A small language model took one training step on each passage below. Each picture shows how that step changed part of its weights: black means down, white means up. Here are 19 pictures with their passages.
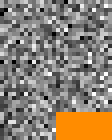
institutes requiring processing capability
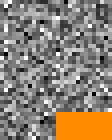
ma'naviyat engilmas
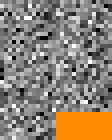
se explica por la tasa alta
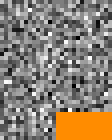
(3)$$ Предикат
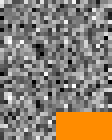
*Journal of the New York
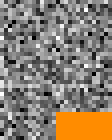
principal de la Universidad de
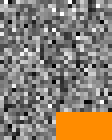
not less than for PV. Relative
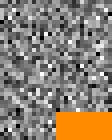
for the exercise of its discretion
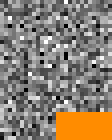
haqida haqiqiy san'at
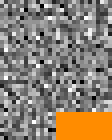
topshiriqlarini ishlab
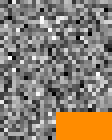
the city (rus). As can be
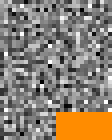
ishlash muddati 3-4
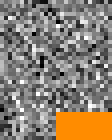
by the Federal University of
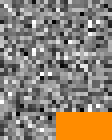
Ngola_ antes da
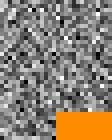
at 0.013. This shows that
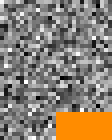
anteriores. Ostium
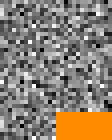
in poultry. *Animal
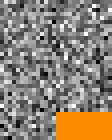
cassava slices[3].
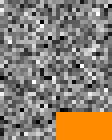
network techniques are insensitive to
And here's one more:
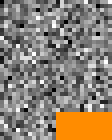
mediamente 15 Parallelamente
